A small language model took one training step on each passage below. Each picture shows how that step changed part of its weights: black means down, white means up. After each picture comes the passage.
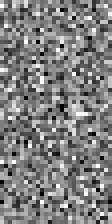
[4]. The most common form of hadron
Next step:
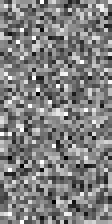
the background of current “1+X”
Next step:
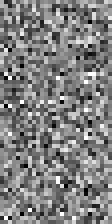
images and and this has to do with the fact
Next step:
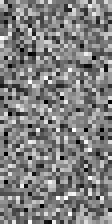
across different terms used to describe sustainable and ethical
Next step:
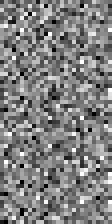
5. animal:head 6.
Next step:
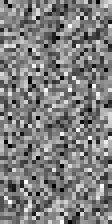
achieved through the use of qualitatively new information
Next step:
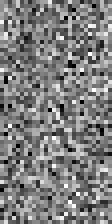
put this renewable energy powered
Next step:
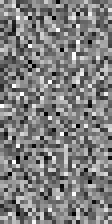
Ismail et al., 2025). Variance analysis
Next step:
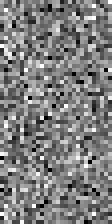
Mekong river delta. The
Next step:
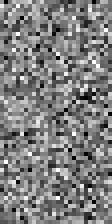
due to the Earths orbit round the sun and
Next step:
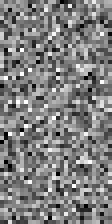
are required to train themselves to have the ability to
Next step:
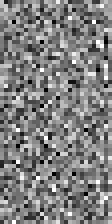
frequency as well, and will be increased by increasing
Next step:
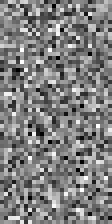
note, that the dipole potential is
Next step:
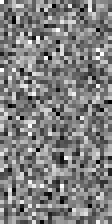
was observed using a field-emission scanning
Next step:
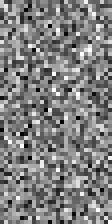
data generated/collected - SAV -
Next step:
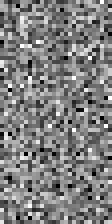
Congress. The national organizations commission national
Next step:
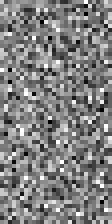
serve as spare plants; i.e.,
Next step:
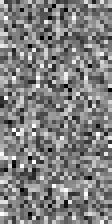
obeys and in diabetic patients
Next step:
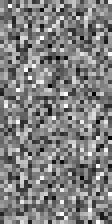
6 4 2 13 Temperature Day-time
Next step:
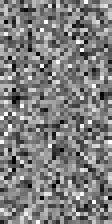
life, the Self is conceived as containing
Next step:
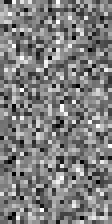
absorption, inflammation, accumulation,
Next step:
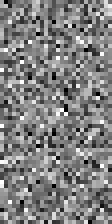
capabilities to enable scientists to execute
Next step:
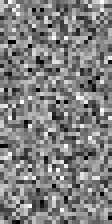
very fundamental level. Owing to limited access
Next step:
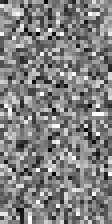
because their own experience would be very different from their
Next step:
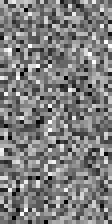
systemic circulation. Hence, the verification
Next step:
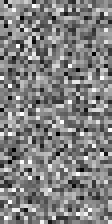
case, a uniform $V$ case is also
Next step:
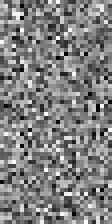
that people performed strongly on the tasks we studied
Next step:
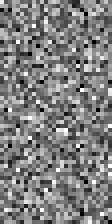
and implementation of local policy measures towards stabilisation
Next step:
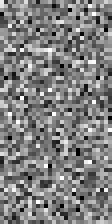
into Innovation Ensure SRIA
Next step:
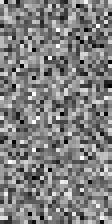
detecting thyroid malignancies
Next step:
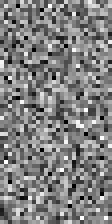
5a) tend to have a more noticeable
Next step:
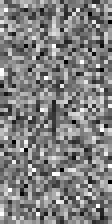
fracture model of a composite with metal matrix and
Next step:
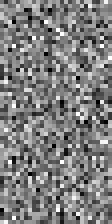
concentrations in the serum of the animals
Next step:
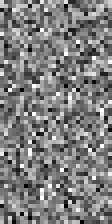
of the inhomogeneities, but now with
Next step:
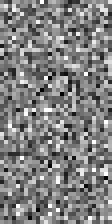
the above problem cannot be solved directly due to the
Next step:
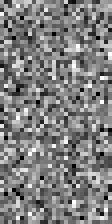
distribution, as shown in Fig.~1 of
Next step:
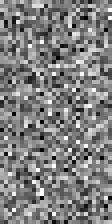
deflection is small, the 1/4 node
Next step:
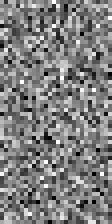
CO₂ concentration respectively), and two main CO₂
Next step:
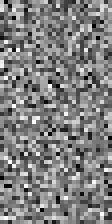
possible to directly detect dark energy through the presence of
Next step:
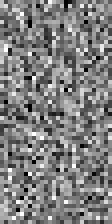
from damages caused by free radical-induced
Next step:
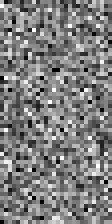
unity. However, if we cut off a
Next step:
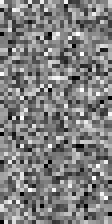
of the measuring time $\Delta t$, at least
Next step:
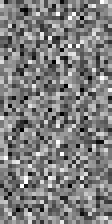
oil constituents in water does not seem
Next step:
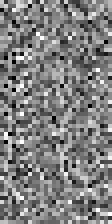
of apprenticeship system has changed.
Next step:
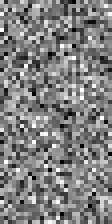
factors we used was proposed by Fukugita
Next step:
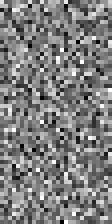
of the soil structure (Anh et al
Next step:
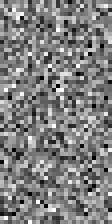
it is similar to previous studies by Patil
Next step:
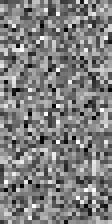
correlations needed to increase the probability of the
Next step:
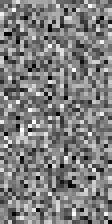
mean generated over $\Bbb C$, which means
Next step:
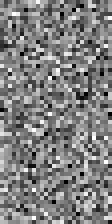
destroys the spin string order, and hence
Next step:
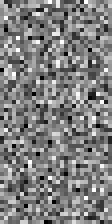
optical power. A battery pack was used
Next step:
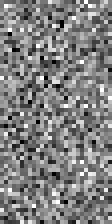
previous research. This question or variable is sure
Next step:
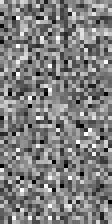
BIM objects to be included in the
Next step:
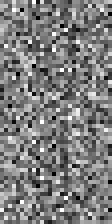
a recommendation letter. 500 women who
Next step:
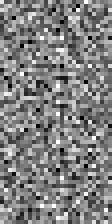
INTEGRATED WITH
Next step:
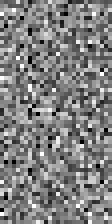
following, we use \begin{equation}
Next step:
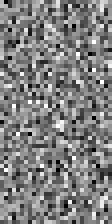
powerhouse of economic development in South Africa.
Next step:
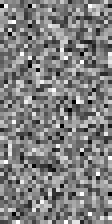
two main parts: a searching algorithm and an
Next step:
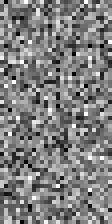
focus was to obtain NDs with higher
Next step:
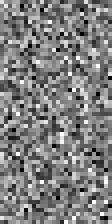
be compact, and in most cases homogeneous
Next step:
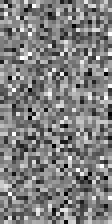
terms of the logarithmic derivative of the two-point
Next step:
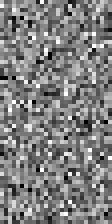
in closed form; in analogy to the procedure
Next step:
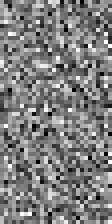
analogue case (cf. Figure 50), and
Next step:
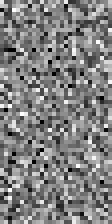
of the flux-tube geometry as
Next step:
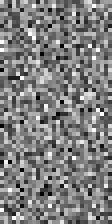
Long-chain polyunsaturated
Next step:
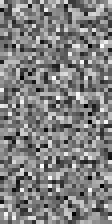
of these efforts. Our work to date and
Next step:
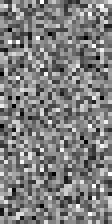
the on open data/access initiatives in
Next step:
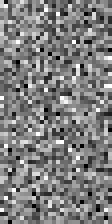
as random variables $$V_{m,j}
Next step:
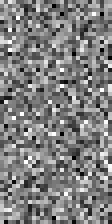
makes not only the part of the desired shape but
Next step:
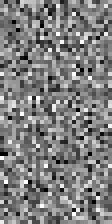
acetone. The alkaline
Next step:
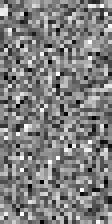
lower edge of the beam where, in general,
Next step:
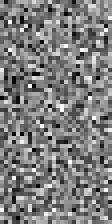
accuracy are chosen, which left a sample of
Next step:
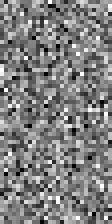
evaluating the roughness of χ^r denoted as
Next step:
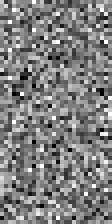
a widely used and valued source of
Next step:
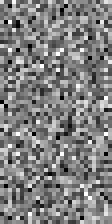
Stewart, Wenbai
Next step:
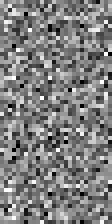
also decreases, both as functions of the field
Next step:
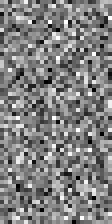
\newblock \bibinfo{journal}{\emph{arXiv
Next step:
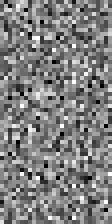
coordinates (wavenumber $k$, power
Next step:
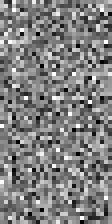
a trans-annular patch, and
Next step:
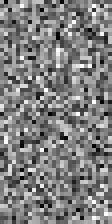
respectively as (+)-catechin,
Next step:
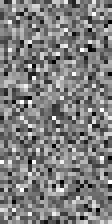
simulation against the experimental measurement. As follows, the
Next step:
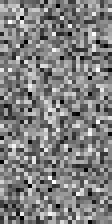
since the exponent is negative. Second, we
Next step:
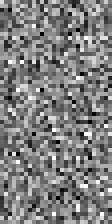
and then the number of bacterial colonies
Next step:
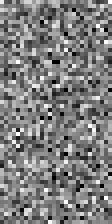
fertilizer at the sowing was
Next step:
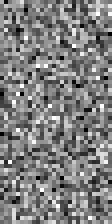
presented here has been used or published in the
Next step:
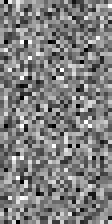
used to further examine the relationship between the velocities in
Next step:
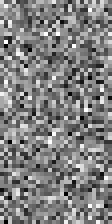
earlier spectral and later spectral type brown
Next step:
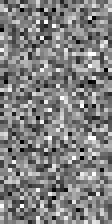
robot's COG and ZMP is
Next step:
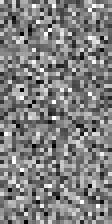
LS by using (1-9) scale
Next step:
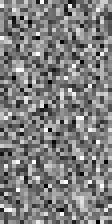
in non-monotonic response as a function
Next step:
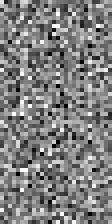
pre-trained CLIP vision
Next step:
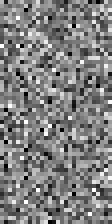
teacher-related factor responsible for poor reading
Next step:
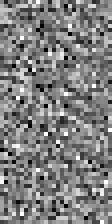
wavelengths equivalent to the corresponding pitch per helix
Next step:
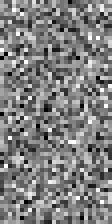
a method for the direct determination of the slope and
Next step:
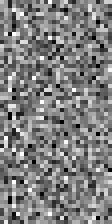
using a commercial Quantum Design SQUID
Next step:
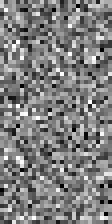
ex-officio chairman and
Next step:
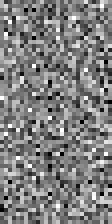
financial relationships that could be construed as a
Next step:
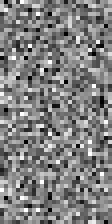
incorporate the plasma and complex external circuits in
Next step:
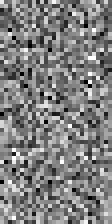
and manuscript revision were performed by
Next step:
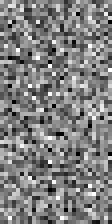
Figure 10 : Clinical case n°9
